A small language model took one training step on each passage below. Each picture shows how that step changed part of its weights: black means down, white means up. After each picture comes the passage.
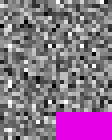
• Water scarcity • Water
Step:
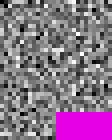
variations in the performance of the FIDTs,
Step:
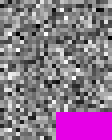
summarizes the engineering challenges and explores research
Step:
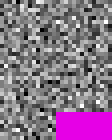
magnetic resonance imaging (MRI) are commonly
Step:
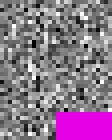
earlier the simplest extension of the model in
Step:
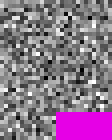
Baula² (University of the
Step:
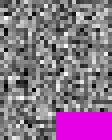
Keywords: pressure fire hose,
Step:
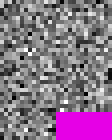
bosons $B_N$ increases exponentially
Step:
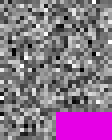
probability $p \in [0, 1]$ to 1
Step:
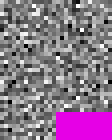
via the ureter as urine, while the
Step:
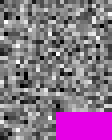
backplane, traditional VME or PXI
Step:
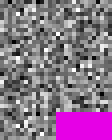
for S, over 91.1% for
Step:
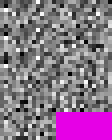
EURHISFIRM database is
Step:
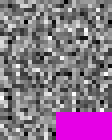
and determination of its parameters represent a largely
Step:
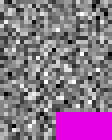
as a local reference the \GSMF\ for
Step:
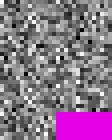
according to section 2.2. of the special terms and
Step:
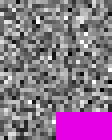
Lagos State. Emphasis was
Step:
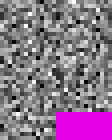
for training, 933 for validation, and
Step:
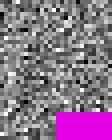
Data availability In line with FAIR
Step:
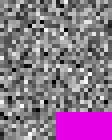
as NME uncertainties remain quite large
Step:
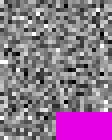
has the right to say that it would be in the
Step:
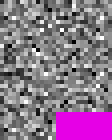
those above with $n$ and $l$
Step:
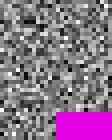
astrometric discovery, we conducted a
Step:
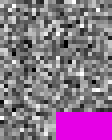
Fig. 1, where besides to
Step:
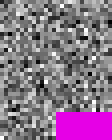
and small amounts of tin, while for the
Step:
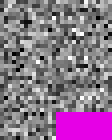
and analyzing such data. As a result,
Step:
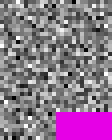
consider two single-operator refinements. In
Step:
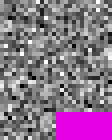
color factor $1/(2N_c)$
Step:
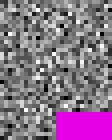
tripped during cascading failure which in turn
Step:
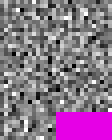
manufacturers to demonstrate
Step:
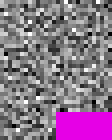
more effective. However, there is a limitation on the
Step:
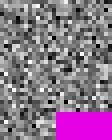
represented by the blue bars. Figure
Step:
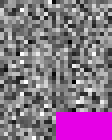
of an accident, and more than one month had
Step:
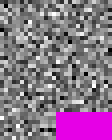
a huge step towards the kinds of
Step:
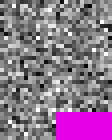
tropical forests (Bakayoko
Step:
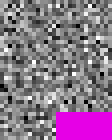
the classifier should be consistent with the predicted
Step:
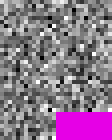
Nihon Kinzoku
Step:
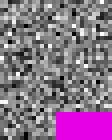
she developed new satellite cavitory
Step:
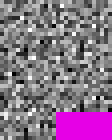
at PT Qis Certi Indonesia -
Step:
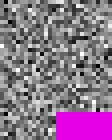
through the mediating role of employee core-self
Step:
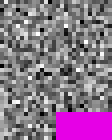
constant of the excited atom A to the
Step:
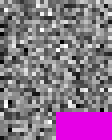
Starting Point Web technologies, which turn
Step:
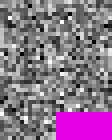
mouth, airy belching, a feeling
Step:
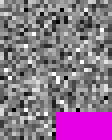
not loosen the tourniquet, as it may
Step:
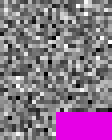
bistability turning point is approached,
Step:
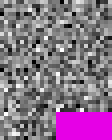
Van Wijmeersch, B., et
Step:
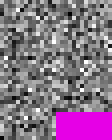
of the Uzbek linguistics. It is defined
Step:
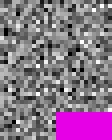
also increases. IV. DISCUSSION
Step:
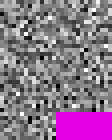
expressing surface details include GAN-based normal
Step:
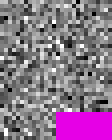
am getting a lot less money than that
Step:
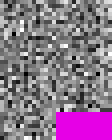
N^i(\DporDsp) /
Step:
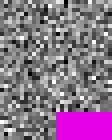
Mountains. Acta Biologica
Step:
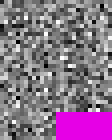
maximum WSS is observed to be in NNA model than
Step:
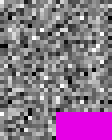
inflation comes to scales smaller than
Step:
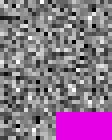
address all three of these issues with (a)
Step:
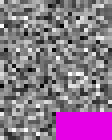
the assumption that they, and the digital objects they
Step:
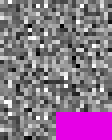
structural organizations of realizable
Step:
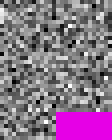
to the content of higher education and a refocus on soft
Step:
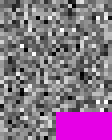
true of me - Neither true nor
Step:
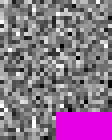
with norm less than unity raised to the power
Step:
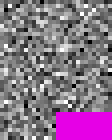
lived in the community. Most respondents said
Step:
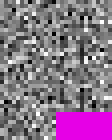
\text{if } x \neq \alpha \\
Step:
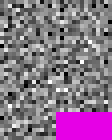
vegetable fibers (Adapted from
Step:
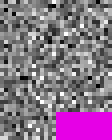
$\Lambda(t)$ for different values of $\epsilon$
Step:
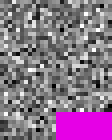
using a suite of approximately 40,000 individual
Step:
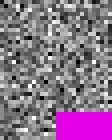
and it can be finished as follows:
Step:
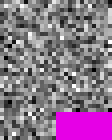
2\pi]$. Myo Mapper scales
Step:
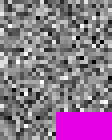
from tax officials. The idea that
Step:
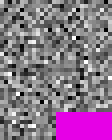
data scientists, developers, legal
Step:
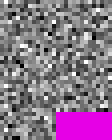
cores is the lowest value that would allow to perform
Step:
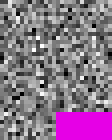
such systems Controlled Quantum Open Systems
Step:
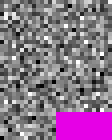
energy balance for the condenser
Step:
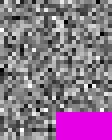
\mathfrak{h}$. Factorizing
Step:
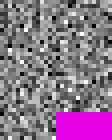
Recognition of distinct cross-reactive
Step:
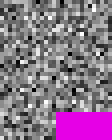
deficiency in children: a challenging
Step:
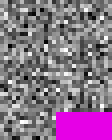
1 As above As above *63 mg BSA
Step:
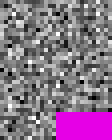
Wear glasses or contact lenses
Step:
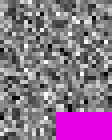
having to implement anything further. If none of
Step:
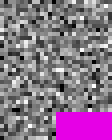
than the total abundance of {\HI}, and
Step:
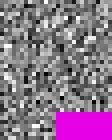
of all the drought mitigation strategies
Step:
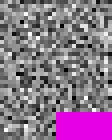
traffic data. The learning patterns obtained through ML can
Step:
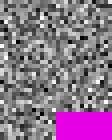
(x). Sixteen years later
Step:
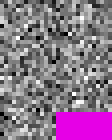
expressions (which give a third-order linear
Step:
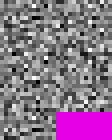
due to thermal effects 0, 0.05 ,
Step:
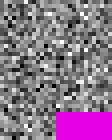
together. Hence the paper suggests that
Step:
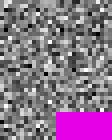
can rewrite the noncommutative contribution to the
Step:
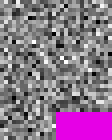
of motions $b^0_k(t)$
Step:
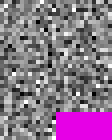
author(s) declare that no Generative
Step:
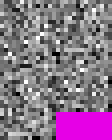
through a sign survey. An extensive survey of
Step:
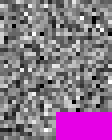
calculations for $S(q,\omega)$, Y.
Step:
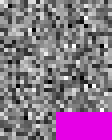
\textit{G. fusca} &
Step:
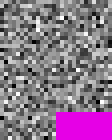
transformation involving sterile neutrinos with rest
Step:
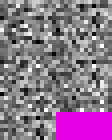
or optical lattice, according to the the vector
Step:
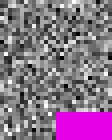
[4]. The plastic waste recycled
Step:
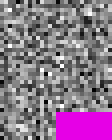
originating from the microscope optics and the
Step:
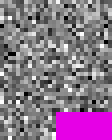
even consciousness recovery in 9 other
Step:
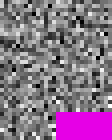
a set of reasonable initial conditions to be fed into
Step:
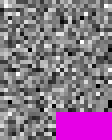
more refractive than the outer layer.
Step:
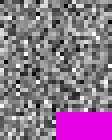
other equipment, such as a rise in
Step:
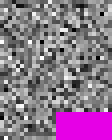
Year of Publication (Excluding
